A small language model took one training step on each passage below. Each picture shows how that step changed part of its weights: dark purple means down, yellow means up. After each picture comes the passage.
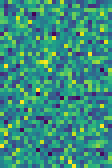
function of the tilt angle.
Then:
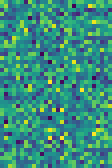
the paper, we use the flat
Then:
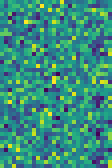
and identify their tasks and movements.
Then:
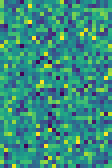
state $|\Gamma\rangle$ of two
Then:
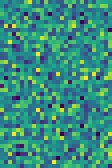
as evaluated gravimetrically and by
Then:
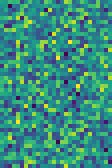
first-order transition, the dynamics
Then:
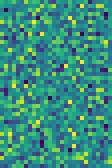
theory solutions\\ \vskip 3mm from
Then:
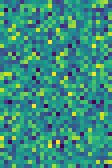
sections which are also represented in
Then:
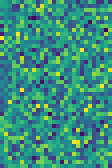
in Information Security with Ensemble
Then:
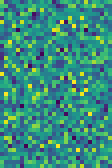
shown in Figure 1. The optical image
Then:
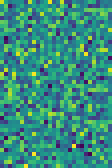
the relativistic TCV wave equation
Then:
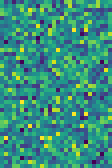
are calculated for each candidate, where
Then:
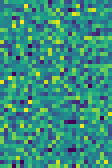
the "Communication From The
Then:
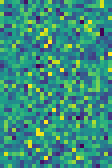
large. Nevertheless, the two-body
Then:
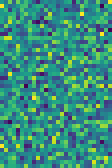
Homomorphic Encryption
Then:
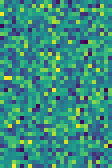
can be interpreted and reinterpreted
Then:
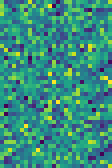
will take fixed point free orbits of
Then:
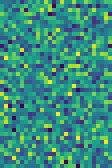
then begins to decrease sharply when
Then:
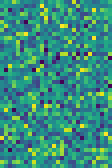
\subset N$, normal in
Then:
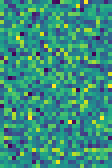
shown as the maximum at the first voltage
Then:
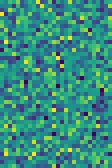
feedback, and encouragement during
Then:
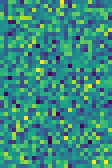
liver, bacon,
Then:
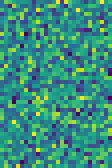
caption]{(a) The
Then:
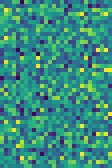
Gestational hypertension
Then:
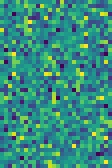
and using $\mathbf{V}$ to
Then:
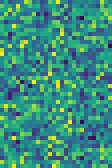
q \in \Places
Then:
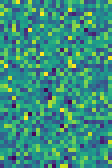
given graph. It is more meaningful
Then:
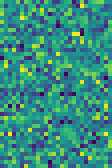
among living organisms from all sources
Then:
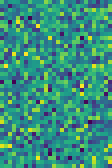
a log-log scale. The dashed
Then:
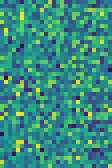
reflects the true fraction of
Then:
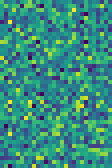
The codelist in which the instance
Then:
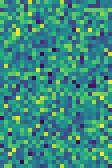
total system size is divided up in four
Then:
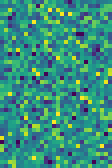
of 35-45 years so that to
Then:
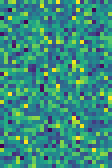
\quad \text{and}
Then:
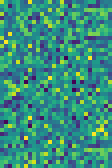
the external magnetic field, the splitting of
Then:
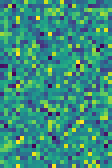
(rigid analytic) Shimura
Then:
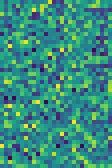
used in the subsequent analysis, and
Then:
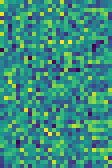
the standard theory identifies the pressure
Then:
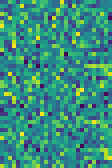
``$1) \Rightarrow
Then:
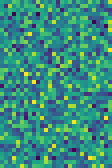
and measures that will be taken by the
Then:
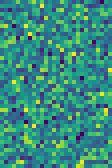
\linebreak maps the subspace $\,
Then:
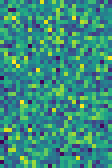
the demonstrators Synopsis
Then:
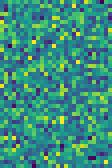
0) $$ maps $dx$ onto
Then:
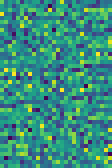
to the failure of a chain at its
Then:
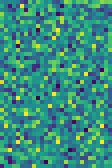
previous statement does not hold, namely,
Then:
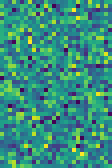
is the same as the conventional
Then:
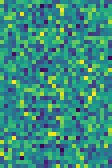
$U$ of $w$ such
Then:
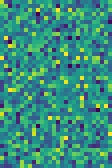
I gave several outreach
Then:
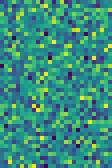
verum* (star anise),
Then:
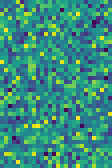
Thus, \[ \lVert
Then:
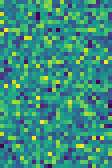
one readily checks that
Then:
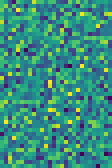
aves expresen su
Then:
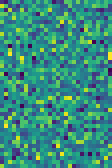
years ago (age 55)
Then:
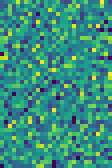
and *Curcuma
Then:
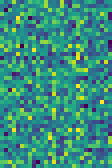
a ball can be filled by
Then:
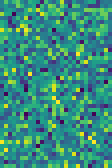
of the $n+1$ dimensional
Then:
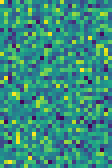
RKHS($R$). This allows
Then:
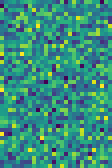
x^a)\otimes (\Pi
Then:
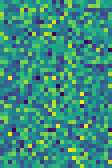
goal will be to establish the
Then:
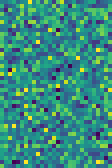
prepreg and the sheet metal
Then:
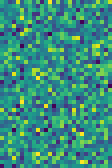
quality. Keywords: pulsed
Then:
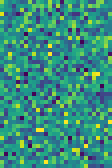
working simultaneously---and that the server
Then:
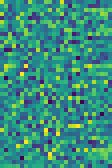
the covariance matrix from the data model
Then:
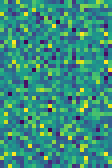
On the other hand by the triangle inequality
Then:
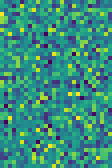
dust in the CGM.
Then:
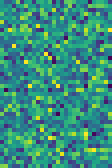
while also stretching the opposite side
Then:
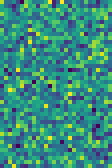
also finds the impact of output and
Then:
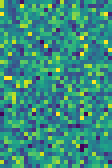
can be verified by the proof of
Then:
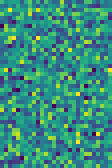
gaan of agressief
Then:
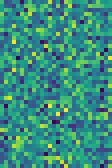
designed to cover the entire configuration space,
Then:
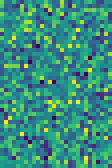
converse is not true. The proof
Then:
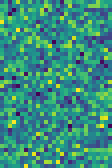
least one of the characteristic roots of
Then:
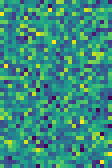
to one pair of cards.
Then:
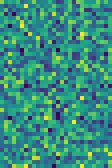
by this method. \subhead
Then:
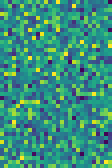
(3)$$ Three edges are
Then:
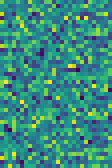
the cube of the same volume)
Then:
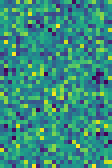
UNESCO and the
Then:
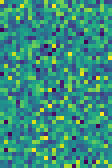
Climate-KIC EIT
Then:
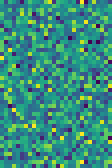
collate, review and revise
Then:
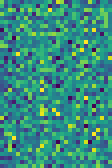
to capture the debond initiation
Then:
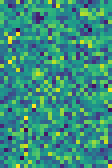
shift the simulated source model for that particular
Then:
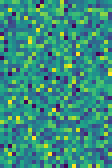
of cardiac ailments.
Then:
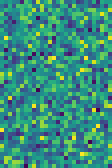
responsibilities and participation of women
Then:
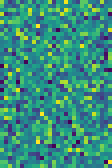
significantly during the matter era---a
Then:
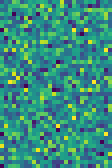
and then for $\sigma_C$
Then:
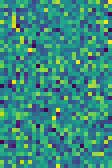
distribution of cases by FNAC findings
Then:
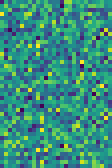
we then have a muntin number
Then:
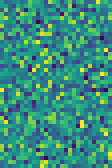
Euclidean spaces \cite{Ha}
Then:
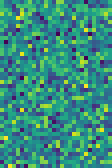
algorithm for counting the trip number
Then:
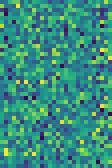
problems, agony, existing
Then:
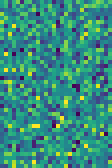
In addition, near the center of the
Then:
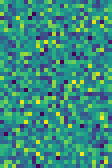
the first-party endpoint
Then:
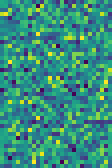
of analyses were presented in the form of
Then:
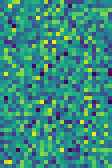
(thus, we deal with an
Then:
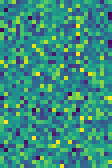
a way that leads to a
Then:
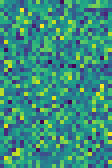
systemic aspects involved in the process of
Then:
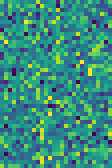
and experience. Thus, this research was
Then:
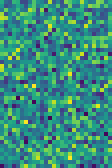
Lipschitz--continuous generators, see
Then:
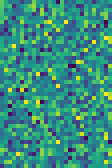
quite simply. But what all results in
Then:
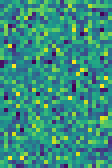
for minimal submanifolds in the unit
